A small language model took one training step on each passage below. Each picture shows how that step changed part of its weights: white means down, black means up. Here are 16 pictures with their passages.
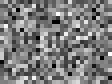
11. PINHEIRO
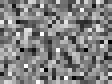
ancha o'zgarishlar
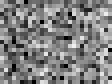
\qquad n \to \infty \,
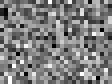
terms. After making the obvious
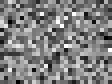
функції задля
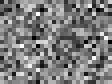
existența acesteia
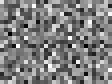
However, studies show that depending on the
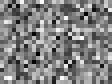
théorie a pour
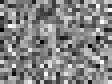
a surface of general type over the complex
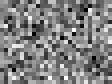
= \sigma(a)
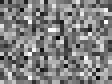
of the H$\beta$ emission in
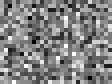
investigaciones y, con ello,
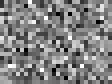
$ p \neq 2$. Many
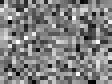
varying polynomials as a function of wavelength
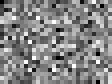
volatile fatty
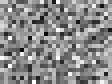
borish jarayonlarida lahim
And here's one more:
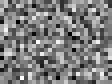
rivojlanish istiqbollari aks
